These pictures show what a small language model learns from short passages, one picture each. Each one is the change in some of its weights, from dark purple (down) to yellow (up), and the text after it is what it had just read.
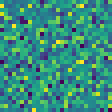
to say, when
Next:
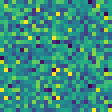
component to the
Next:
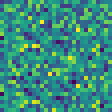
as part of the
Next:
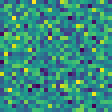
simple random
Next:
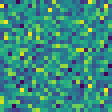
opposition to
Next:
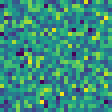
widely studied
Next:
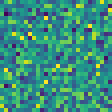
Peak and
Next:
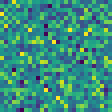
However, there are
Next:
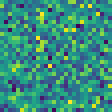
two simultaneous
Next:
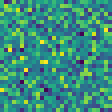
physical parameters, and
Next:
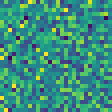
Probability P
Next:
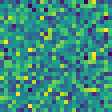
diquark interactions
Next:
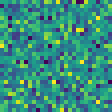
of $k$ may
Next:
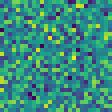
and Biodiversity
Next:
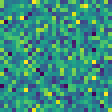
global measures
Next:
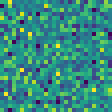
is allowed because
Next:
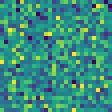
is presumed that
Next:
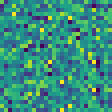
meets once)
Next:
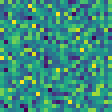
registered on
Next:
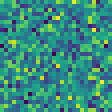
the nuclear
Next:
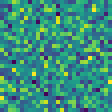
a record of the
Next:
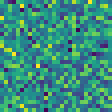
unlike the
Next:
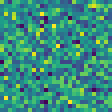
and must meet the
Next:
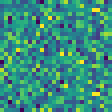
the other hand, have
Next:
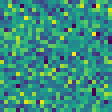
coefficients of
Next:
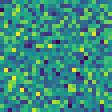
order to get the
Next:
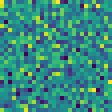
gather real data about
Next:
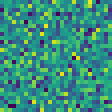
dynamical stability of
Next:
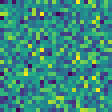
as a useful
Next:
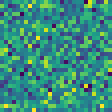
k)$ is a
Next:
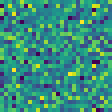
of the decade.
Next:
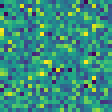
incapacity for
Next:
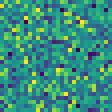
treatment as
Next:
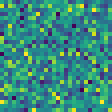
by altering its
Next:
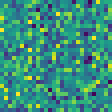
standardization step
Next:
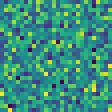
for removal of
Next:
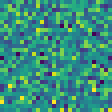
the potential to identify
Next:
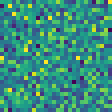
finite contribution to
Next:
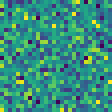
through terms of kind
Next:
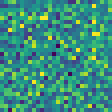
did not allow us
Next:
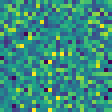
the importance of
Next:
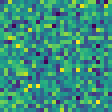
of estimators of
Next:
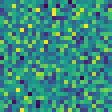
their ages differ
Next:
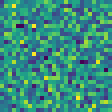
remain constant. The
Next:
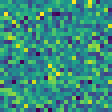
of four strains
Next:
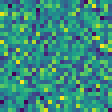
these investigations were
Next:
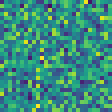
in each layer -
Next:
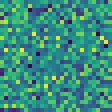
Figure 15 also shows
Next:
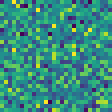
universal character
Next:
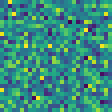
in the LED
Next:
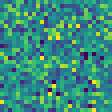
the last few
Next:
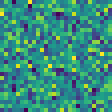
the tachyon
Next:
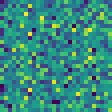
[see Fig.
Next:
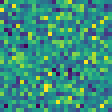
is mandatory
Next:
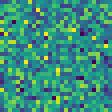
distribution leads to
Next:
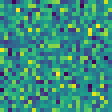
be out rightly
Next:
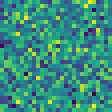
rotations of
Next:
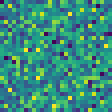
Emission using
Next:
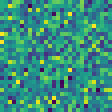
studies (stress
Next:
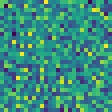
the wells'
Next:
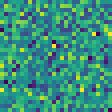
can be used to control
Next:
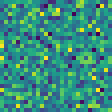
large blades,
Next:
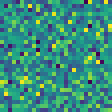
yolk for
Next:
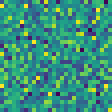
peaks correspond to
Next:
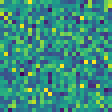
we can think about
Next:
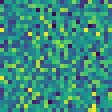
and yeast,
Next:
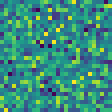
County conducted
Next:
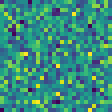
the quadratic
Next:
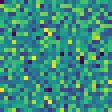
to the dynamic
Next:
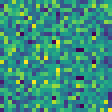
leads to a
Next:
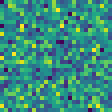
and/or as new
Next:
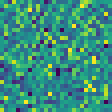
group transformations,
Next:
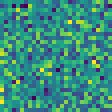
and Chopra
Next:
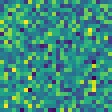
and statistical methods
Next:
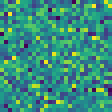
model is required.
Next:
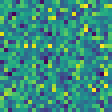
arising in the
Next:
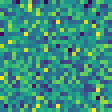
transitions indicate
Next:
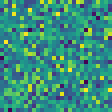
thus $%
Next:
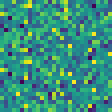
varies. This
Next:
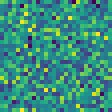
its early days
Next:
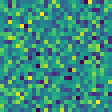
of chiral
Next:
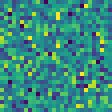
key endo-
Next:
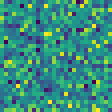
because $H$ does
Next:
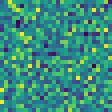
supportive learning
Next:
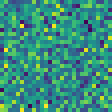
oscillator |
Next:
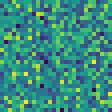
operational parameters for the
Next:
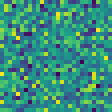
platform, where
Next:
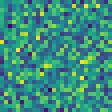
moderately, from
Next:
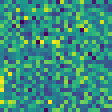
and Weintraub
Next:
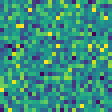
R. Soc.
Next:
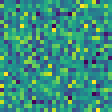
limit that predicts a
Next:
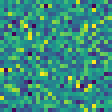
frequencies involved
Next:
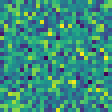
the remaining 40
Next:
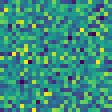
interactions inside spin
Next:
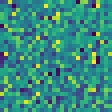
us understand what
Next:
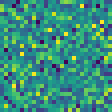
20% or less of
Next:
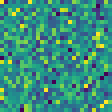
display are
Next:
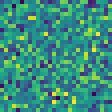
projection to
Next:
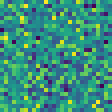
two NLs of
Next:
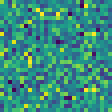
reservoir density
